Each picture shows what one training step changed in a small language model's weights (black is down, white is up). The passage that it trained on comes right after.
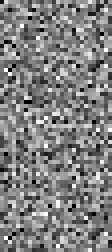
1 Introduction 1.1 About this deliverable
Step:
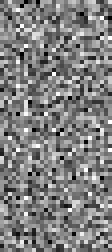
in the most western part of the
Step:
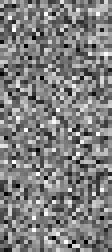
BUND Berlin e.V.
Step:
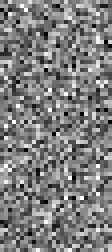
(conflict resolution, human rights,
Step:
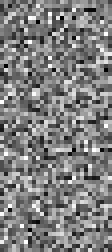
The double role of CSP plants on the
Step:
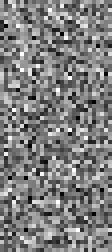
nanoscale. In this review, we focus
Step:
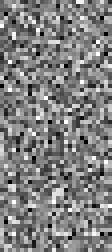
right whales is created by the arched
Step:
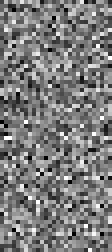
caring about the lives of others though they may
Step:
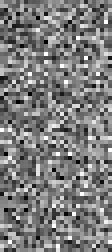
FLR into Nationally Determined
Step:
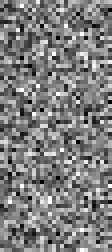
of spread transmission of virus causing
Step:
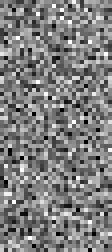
(20%) are South African
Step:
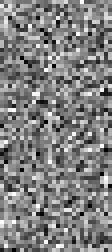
\text{ Activo total}}$ Igual
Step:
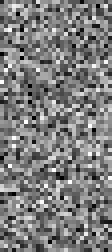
Practice at Transportation and Storage
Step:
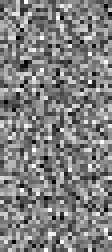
quando não comprometem a legalidade,
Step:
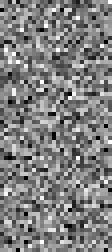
users demand, leaving so a considerable degree of
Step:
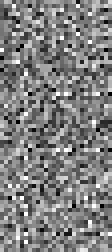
as the misery and depression in his
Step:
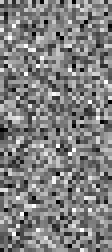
design (including fare structures) engender
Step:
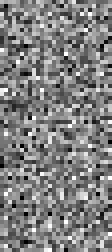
aquatic system because of rapid leaf production,
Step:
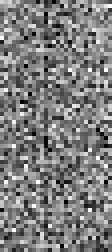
enzimas tipo invertasa han
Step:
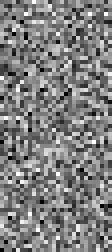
intelligence methods applied for value aggregation in
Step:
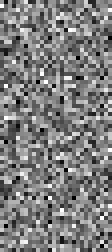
erişim sağlanmasıdır.
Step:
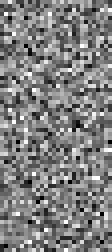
before he finally acquires the nationality.
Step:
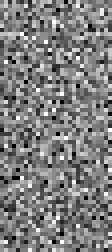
jamiyat rivojlanishi jarayonida bilish va bilmaslik
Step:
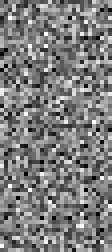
In the heavenly realm there are two
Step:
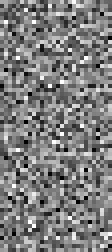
and agrochemicals). In fact, in 2021
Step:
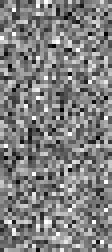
hun sociaal gedrag het
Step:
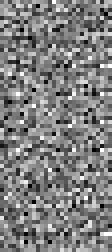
of its model and ways of representation. The
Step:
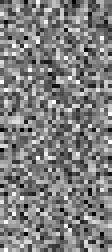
bo'ladi. Shunga ko'ra,
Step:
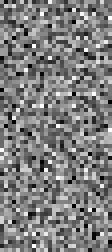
and presented in the paper [Jimeno et
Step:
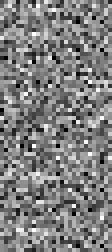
82.2 Siyrak ekish bilan
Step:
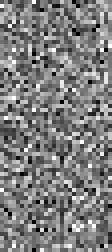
selección y mejoramiento de trigo
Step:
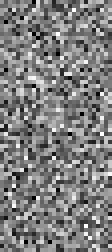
injection molded versions of the material
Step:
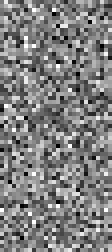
ma‘naviy-tarbiyaviy ahamiyati.
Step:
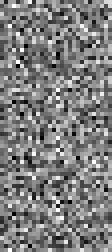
ва бошқаришнинг самарали
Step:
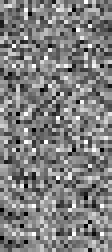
helps in the understanding of the evolution of the analyzed
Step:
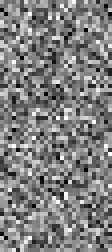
à ambientação de seu romance: a
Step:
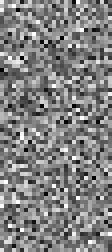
network interfaces. 6. Performance evaluation of
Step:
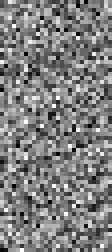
750 conjugate. Results: The
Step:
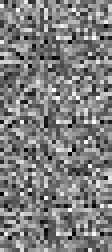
not associated with any of the serious
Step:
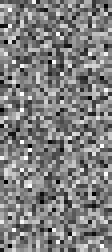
fato do governo não fornece
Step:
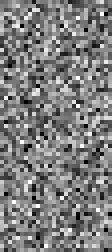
IN HEMP Male Plants Die While
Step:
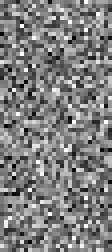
managing curriculum implementation, 3)
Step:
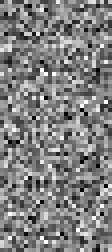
із тим Перелік видів
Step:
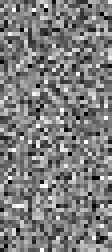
by experts and practitioners and revised according
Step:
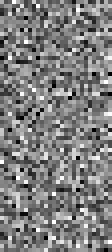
TRUST involves two or more
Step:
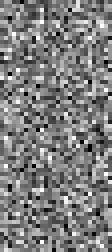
que anteriormente se pensaba, ya que la
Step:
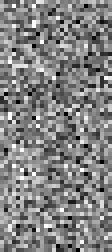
Fizikani ko'rgazmali
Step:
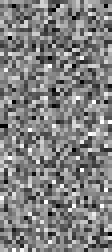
that our leaders don't keep to their words.
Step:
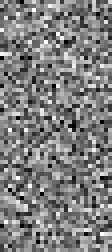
be used for intervention under direct vision.
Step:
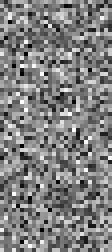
3. Гречихин А. А.
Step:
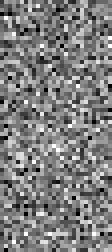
for breeding guarantees a result of up
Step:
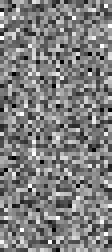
should be addressed: E-mail:
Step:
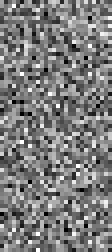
del escritor peruano servirán para la
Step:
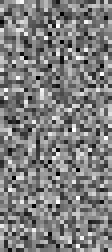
oshirilgan keng qamrovli tadqiqot chakana
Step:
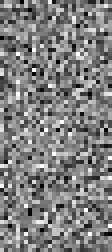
of AD patients and it also exists in
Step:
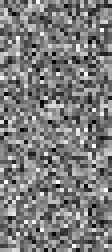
A.M., Hebig J.,
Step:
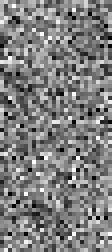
layers (Figure 8). As a consequence, increases
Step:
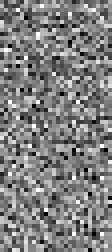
the field. Figure S2. Summary of
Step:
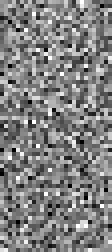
texture and taste, the apple fibre
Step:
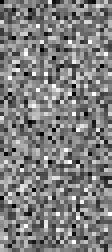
(SCH) is a condition where the
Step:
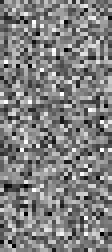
evaporation process were determined. The results of
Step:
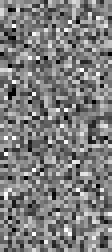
ETH Zurich, University of
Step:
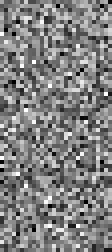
as faciobrachial dystonic
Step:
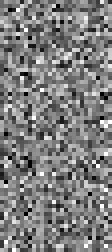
the least square method has been performed, leading
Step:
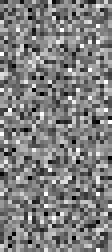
(MV) on indoor environment and energy
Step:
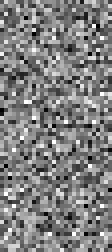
respectively, to maintain model continuity. In this
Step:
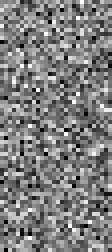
100 C5 Interaksi sosial Siswa dan
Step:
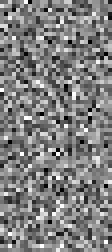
(наприклад, поглядів і
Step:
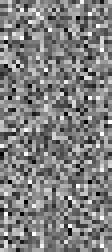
TNI AD bukan hanya siap
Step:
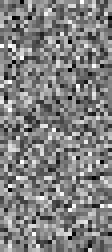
j .CTL for any other object $j
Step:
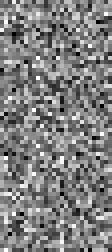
hisobga olmasligi, qoʻshimcha
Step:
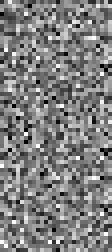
methodology. It can be concluded that in
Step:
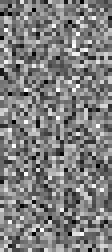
jamoat tartibini, fuqarolar
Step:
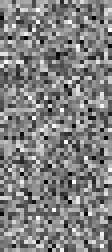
yaratuvchanlik qobiliyatini rivojlantirish, jamiyatga
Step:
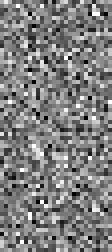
[2]. Yuqorida qayd etilgan
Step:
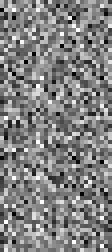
poetik komponentlar orqali yuzaga
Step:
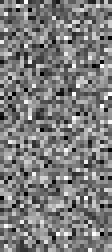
the primary interface between the internal and external environment. In
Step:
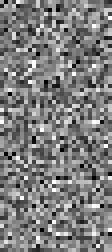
that they possessed on 17th March 2019.
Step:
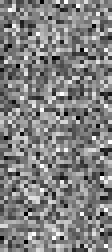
were analyzed. Result showed participants means age of
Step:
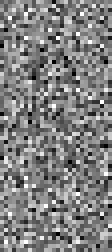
yoritiladi. Bu esa o‘z
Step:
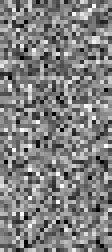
que ela estava enganada com relação ao
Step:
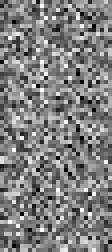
ҳудуд устувор туристик
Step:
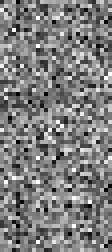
ein direktes Verhältnis:
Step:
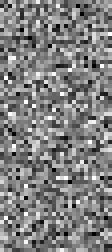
of the results showed that the relationship between precipitation
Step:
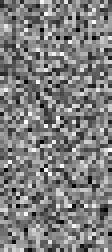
x \quad (6)$$ By definition, the
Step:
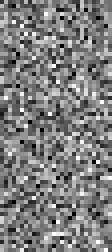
and Gen Z generations while Gen X (born
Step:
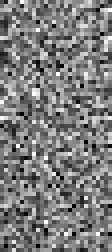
salts of carboxylic acids have been
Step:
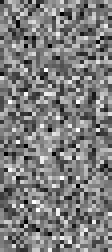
Figure 10). When the center of gravity
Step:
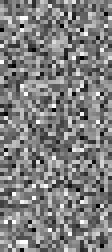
rodziny, na naukę
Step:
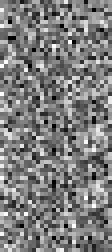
são os que mais se adequam ao processo de
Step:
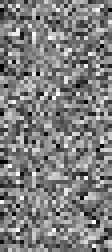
medium based on different proton transfer signaling
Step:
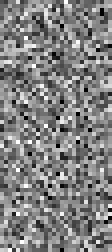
borligi; - pedagog shaxsiga qo‘yiladigan
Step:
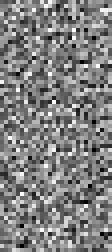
in aeronautics with such shape memory
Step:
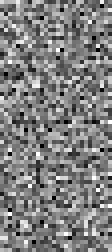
because with long-term use on large areas of the
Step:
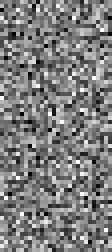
of 4-methyl- Scheme 15
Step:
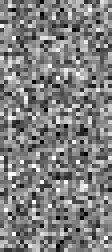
открытые источники,
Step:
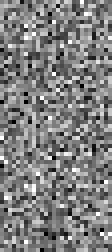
Propolis samples were extracted from beehives
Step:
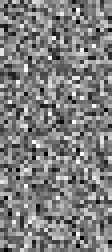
research participants (WRP). The details of the
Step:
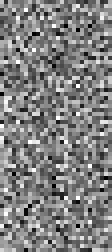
va bu qismlarning bir-biriga qanday mos
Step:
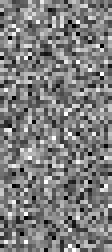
yotardi . Galalashib
